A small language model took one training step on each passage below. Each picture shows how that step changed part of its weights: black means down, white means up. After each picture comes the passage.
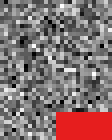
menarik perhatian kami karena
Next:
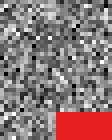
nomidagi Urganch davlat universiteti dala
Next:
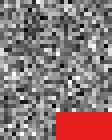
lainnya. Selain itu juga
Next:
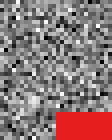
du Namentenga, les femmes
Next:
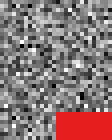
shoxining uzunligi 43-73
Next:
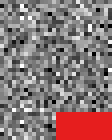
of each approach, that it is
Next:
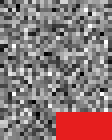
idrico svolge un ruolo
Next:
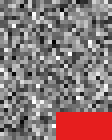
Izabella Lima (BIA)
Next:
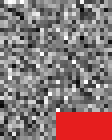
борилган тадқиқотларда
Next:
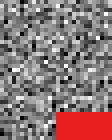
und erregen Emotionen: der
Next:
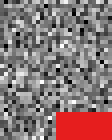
что покровительство следует
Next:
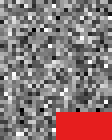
BCIs που
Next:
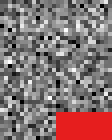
каждая из них будет
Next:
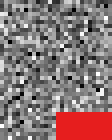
большую популярность,
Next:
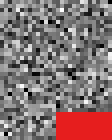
транспортні засоби
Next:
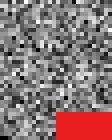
s. Pronin V.A.
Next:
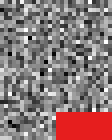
Kredytowe Ziemskie
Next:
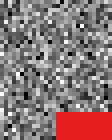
gegenüber App-Nutzung
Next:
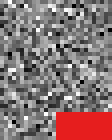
ўқитувчи, амалга
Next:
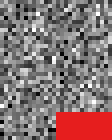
выразительности, способствует
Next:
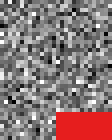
Este indicador combina factores tales
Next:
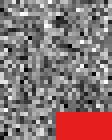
do Ibirapuera seja
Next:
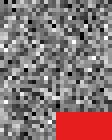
и социальная эволюция
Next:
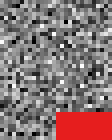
al desarrollador o programador el desarrollo de
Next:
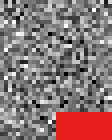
no hacía ninguna referencia a las
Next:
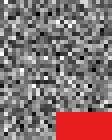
cheklov mavjud emas. Shu jihatdan
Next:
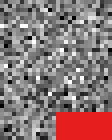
ҳаётий жараён.
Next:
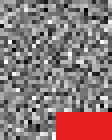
совокупности координационных
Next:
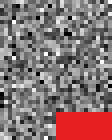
vositalarini o`z ichiga
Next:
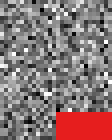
стороны - это рост
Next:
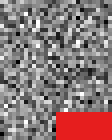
paradoxale (des ordres
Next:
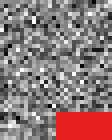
невырожденный план
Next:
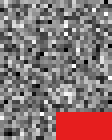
com a sua posição singular sobre um
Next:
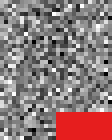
nesse aspecto o preparo da pele
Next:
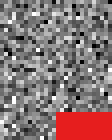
выступал в Харькове и
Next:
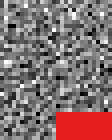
les variables liées à la gestion
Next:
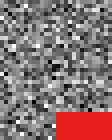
life by seriously ill
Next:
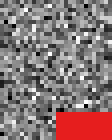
scope redefinition.
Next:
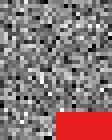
позволяют данные) различий
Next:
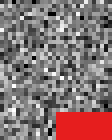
foydalanish kiradi. Oʻquvchilar turli
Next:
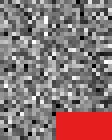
tranquilidade entre a cooperação para
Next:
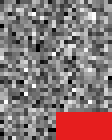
выводов, но степень
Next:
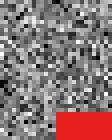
teng. Urug‘larni kuzda
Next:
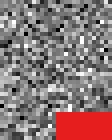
qizish davrida nurlanish hisobiga,
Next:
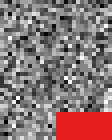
pod koniec roku 1996,
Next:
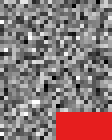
estruturado. Segundo
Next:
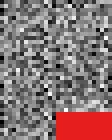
за якими ознаками та
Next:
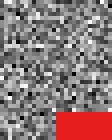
мулкдорлар қатлами,
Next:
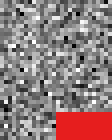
Wyttenbach, J.
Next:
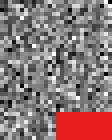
práctica recaían sobre las
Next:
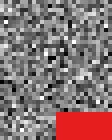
technologie au Maroc. Puis, nous
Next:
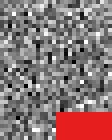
un resultado negativo. La ecografía de
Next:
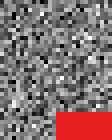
керівництва Ризики
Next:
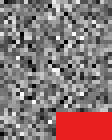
intervención nestes perfís,
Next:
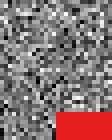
произведения// SCIENCE
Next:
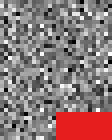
d'entreprises restent
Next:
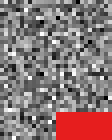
más larga duración, implican el
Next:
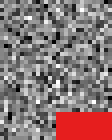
a – модель міцності; *б*
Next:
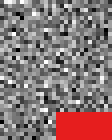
Трудова підготовка в
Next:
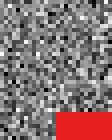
tutumu gerçekleştirmek
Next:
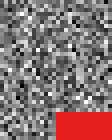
OF LOWER URINARY
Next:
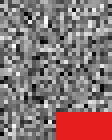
omili vujudga keladi.
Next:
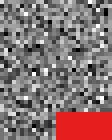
talab qilgan. Tadqiqotlarimizda olib
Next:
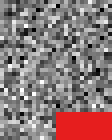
(8-15). Los países de
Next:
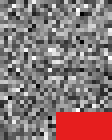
Fayl stego-fayl
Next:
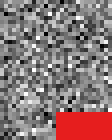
Bonin. Berlin, 1928.
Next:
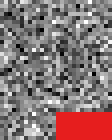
Boburning hayot tarzini,
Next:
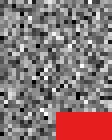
з цією інформацією в
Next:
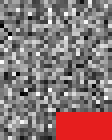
o espaço para uma produção antirracista
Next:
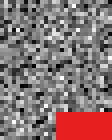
hamda ta'lim jarayonini shaxsiylashtirish imkonini
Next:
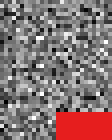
Förderaktionen geschehen
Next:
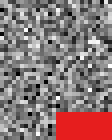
estáticos, destacando la importancia de
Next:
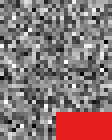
suas atribuições legais,
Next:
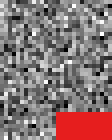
уровня саморегуляции и
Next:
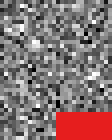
административен или
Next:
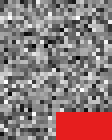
(2007), les bidonvilles
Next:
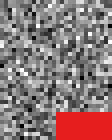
que aceptaran mi presencia en su
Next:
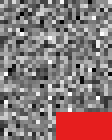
qobiliyatlari va psixik jarayonlarni
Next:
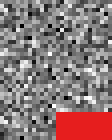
l'Organisation européenne de
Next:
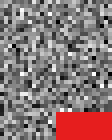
«Основные свойства и
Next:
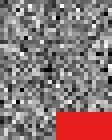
muhofaza qilish (TMQ)
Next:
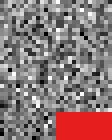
утеря старых слов,
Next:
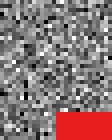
première certification de viande
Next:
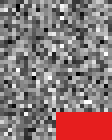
investigación: Danilo Rosales
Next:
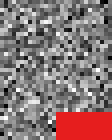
autres logiciels, telles
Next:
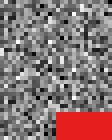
to'lovlar to'g'risida",
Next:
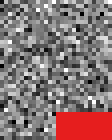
a provocar mudanças na prática
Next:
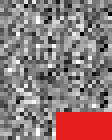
счастливым, что, как
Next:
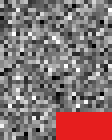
$t =$ Zeit Dann haben wir
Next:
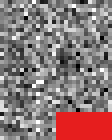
Abbruch zu Studienbeginn
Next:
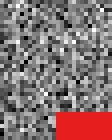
иқтисоди шароитида
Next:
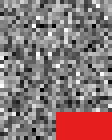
aspek uji coba
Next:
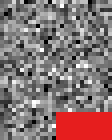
muallif ishlanmasi. 4.
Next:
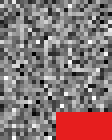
на более активный первичный
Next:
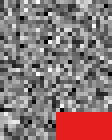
ou au caporal Cendrars
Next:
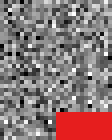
mismo anuario. Como Romina
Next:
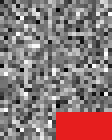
la República, 25 de mayo de
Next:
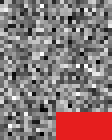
depois de passar a noite com um
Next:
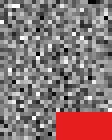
qilinayotgan shahar passiv optik
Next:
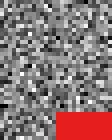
modernizarea tehnologică și
